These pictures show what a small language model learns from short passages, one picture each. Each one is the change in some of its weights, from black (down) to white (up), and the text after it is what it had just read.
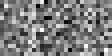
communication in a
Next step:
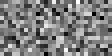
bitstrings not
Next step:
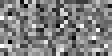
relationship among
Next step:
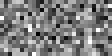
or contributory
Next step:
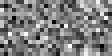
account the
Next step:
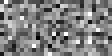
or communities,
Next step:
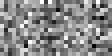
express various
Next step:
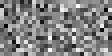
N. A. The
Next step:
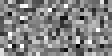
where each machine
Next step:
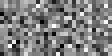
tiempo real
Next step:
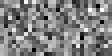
the temperature
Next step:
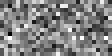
in combination
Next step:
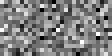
We can construct the
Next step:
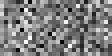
den Bergh can
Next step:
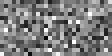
of $A$ is
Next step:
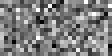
small strain of
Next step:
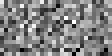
a porous material through
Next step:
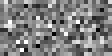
$1$ such that
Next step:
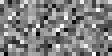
ciencia en
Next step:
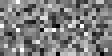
entropy condition
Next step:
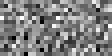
Dissection Group
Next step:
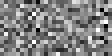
\rangle =
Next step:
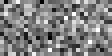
and thus improve
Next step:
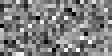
was deployed
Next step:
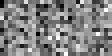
activities, a
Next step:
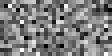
time, of the form
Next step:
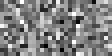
todo, yo
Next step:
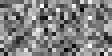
the University of
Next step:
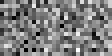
the pipe
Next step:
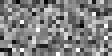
of the curve is
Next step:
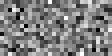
to the teacher
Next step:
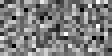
question: what
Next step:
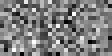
$\rho$ of
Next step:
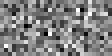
as connected if there
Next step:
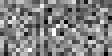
a modern math
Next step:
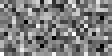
parameter shift
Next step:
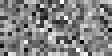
to prove the main
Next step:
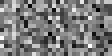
height, development of
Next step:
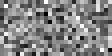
dentre eles
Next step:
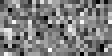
m parameter values for
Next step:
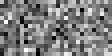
with a gap
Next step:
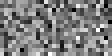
that indexes the
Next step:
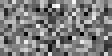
is slightly
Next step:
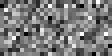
assignments of the
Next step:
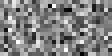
slight or
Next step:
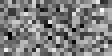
parameters given in the
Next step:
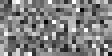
времени и
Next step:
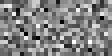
both spatially and
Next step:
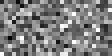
\infty$, then
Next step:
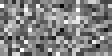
have infinite sum
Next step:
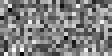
$k$ be a
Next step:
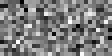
$\sigma$ within
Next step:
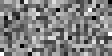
the case of odd
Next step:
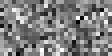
do not vanish
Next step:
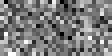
no involucra
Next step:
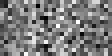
functions that are positive and
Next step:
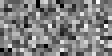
of powers and
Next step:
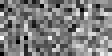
when utilizing
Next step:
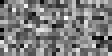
to binary}
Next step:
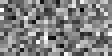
for the analysis of:
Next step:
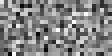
independent over
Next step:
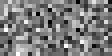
is proved.
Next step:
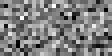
are the facts
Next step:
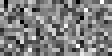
digital literacy
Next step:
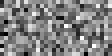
for the associated
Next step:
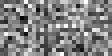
en la creación
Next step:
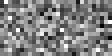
would have to consider
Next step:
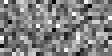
an attempt
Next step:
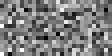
II, c.
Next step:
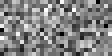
for the Chern
